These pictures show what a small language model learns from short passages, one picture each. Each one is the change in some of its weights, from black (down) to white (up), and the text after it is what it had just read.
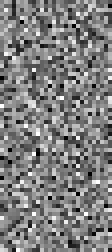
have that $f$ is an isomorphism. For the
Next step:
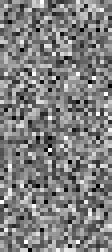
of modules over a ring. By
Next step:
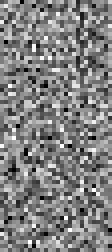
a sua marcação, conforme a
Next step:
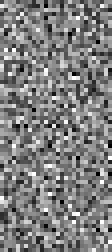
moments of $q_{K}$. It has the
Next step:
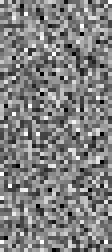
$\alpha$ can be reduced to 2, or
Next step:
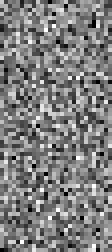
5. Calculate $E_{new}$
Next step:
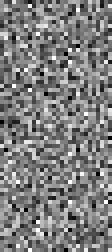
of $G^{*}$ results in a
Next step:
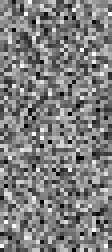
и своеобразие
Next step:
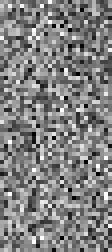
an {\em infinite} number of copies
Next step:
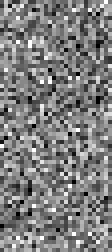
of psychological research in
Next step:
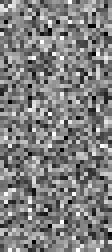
paciente tiene cáncer y
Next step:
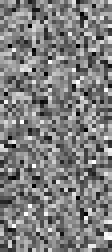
um caráter técnico
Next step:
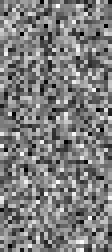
namunalarini Yevropa
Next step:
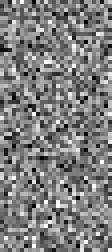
the fibrations \({\cal A}\longrightarrow
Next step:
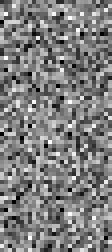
intellekt asosida
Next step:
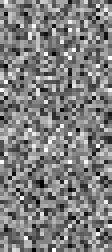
\Hgradper{\Omegaper}$ using
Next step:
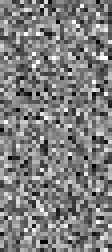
4. Жўраев М.
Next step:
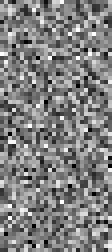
аташ мумкин.
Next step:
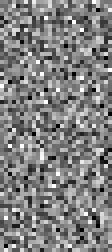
von Verantwortung in
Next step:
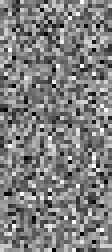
education, teacher profiles,
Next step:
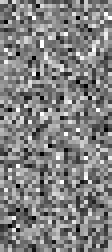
minimizar o impacto dessas
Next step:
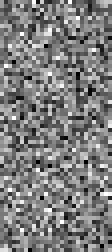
het onderhavige geval kan
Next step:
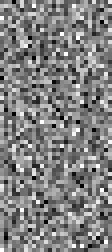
If $\omega$ is a continuity point of
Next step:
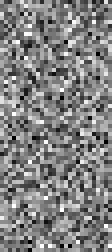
contextual analysis methods, and the
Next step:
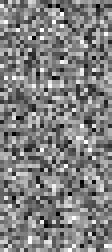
vasto processo histórico de
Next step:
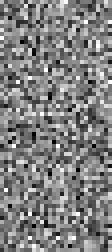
e chega ao final realizando seu
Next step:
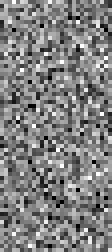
the limit of the inverse sequence
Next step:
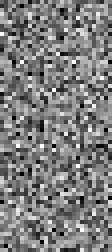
\end{align*} \end{proof}
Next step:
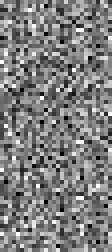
$\\ \item The usual Bott
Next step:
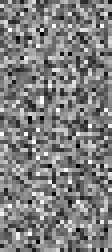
ialah sebuah hukum
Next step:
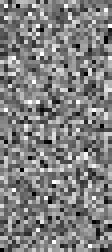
cada espectador possa ter a
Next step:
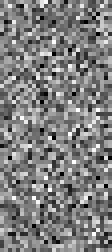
solution $u$ to the Cauchy problem
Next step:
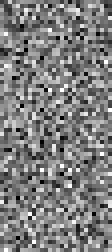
from these egalitarian probability
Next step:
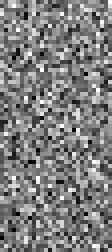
the following positive factorization of the boundary
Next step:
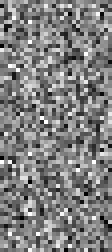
and one expects to find a
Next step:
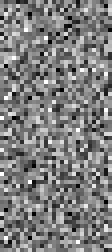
haber obtenido el permiso
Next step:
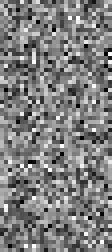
nos consume y en ocasiones
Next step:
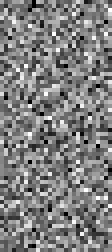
and f\/irst orders, would
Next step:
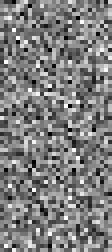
manhã mais frequente foi
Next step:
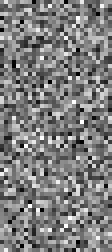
of (\ref{GEV}). Averaging
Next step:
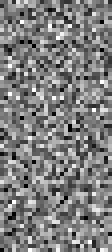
Through the isomorphism of Clifford
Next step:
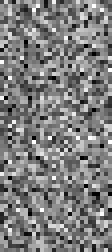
иқтисодӣ ва савдо
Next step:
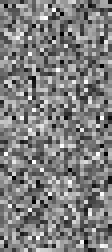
two digits) accuracy as
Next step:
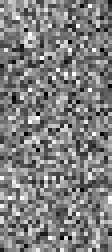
and Lemma 3.4 and find a
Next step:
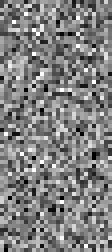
defeituosa/falha de
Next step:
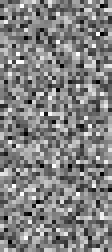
x x 3 Celkem / Total
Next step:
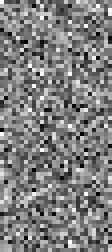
$\ad(\wh{H})$ commute with
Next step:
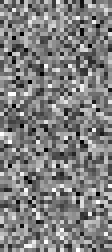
\begin{eqnarray} &&\nonumber
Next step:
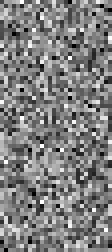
hetzij door middel van de
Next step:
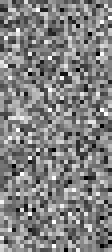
M$ in the order $i<j$ and then
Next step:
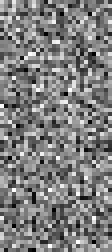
pues, con el lenguaje
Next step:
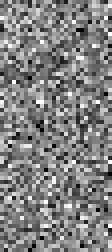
\text{ for all }m\in
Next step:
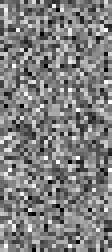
pair of edges swaps
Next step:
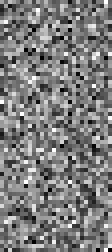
país en relación con las opiniones
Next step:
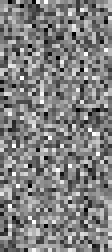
the process, they formulated a CFT
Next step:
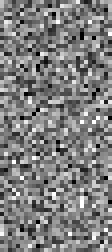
$k^{\text{th}}$ Fitting
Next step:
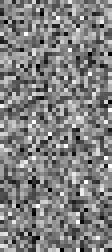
$L^s$-atoms of
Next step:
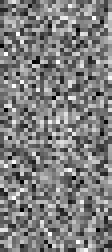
fertility, plant growth,
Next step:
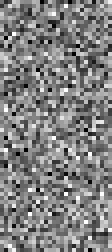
left with a second quotient,
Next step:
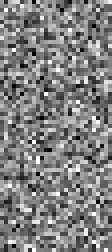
el 56,7% (que corresponde a
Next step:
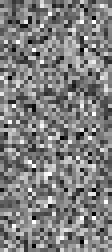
el margen de su tolerancia
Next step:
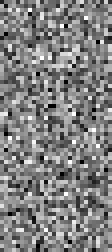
incentivar a participação
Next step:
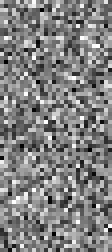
With these preliminaries, we can
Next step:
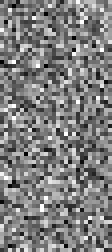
solvable and if we can show that applying
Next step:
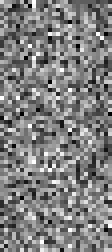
a hacer designada como una
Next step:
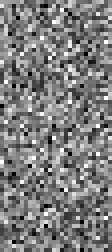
respect to some $2$-cocycle. It
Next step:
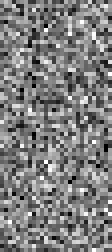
oleh suara mayoritas.
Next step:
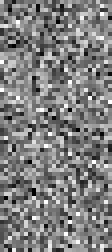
preparat, fiind coapte
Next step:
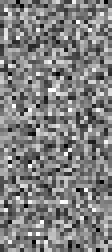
in $a$. Finally, and
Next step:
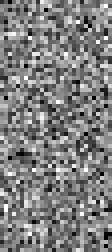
nazariyasi va tarixi. –
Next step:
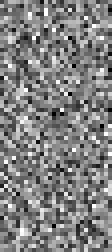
келиб чиқиб
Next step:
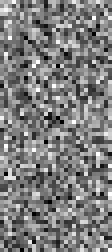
Суюнов Д.Х.,
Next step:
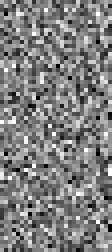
the four planes in $\rr
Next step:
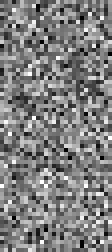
qaramasdan o'zaro
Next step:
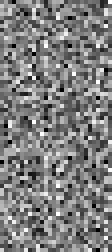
учун ҳам, ҳар
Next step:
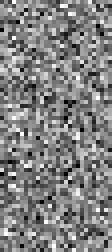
First, we show how to construct a
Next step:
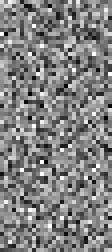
algún resultado concreto a
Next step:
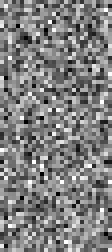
Химические явления
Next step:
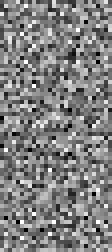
Tablo 3. Diyarbakır
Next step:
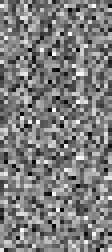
Euler number. Let $L$ be the
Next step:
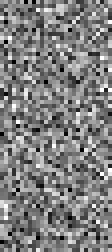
\varrho (A_\gamma )$. For the
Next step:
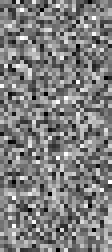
обучающихся, что
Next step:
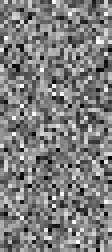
analyze the degree distribution of the
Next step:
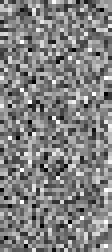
значений содержания
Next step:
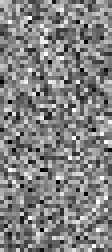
over small finite fields and applying
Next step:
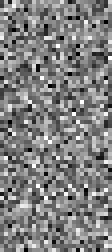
стороны французов не
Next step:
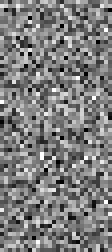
for any class $\frak{h}$ of equivalent
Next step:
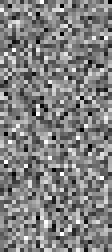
time, and (c) the final
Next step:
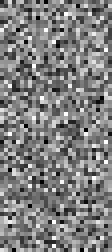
общепризнанными и
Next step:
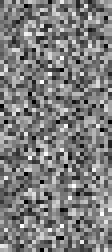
otherwise. We first show that the resulting
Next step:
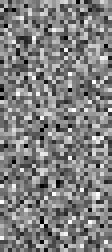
13 % жінок
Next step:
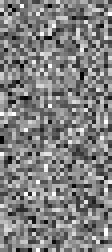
o'zaro bog'liq
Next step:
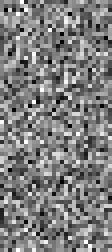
to a diffeomorphism $\phi^o$ of
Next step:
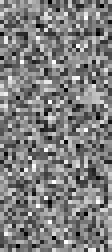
decomposition: It may be mentioned that
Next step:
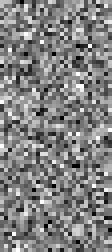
In particular, equality~(\ref{eq1})
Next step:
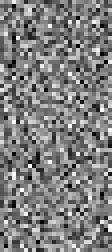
of the $\Phi$'s that the top
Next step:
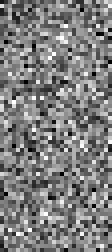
following. \begin{cor}\label{ch} For
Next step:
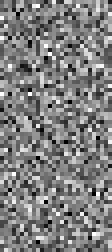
таежного азиатского
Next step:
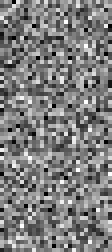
informática, que nace como una
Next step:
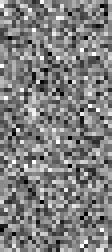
pyrkiä hakemaan
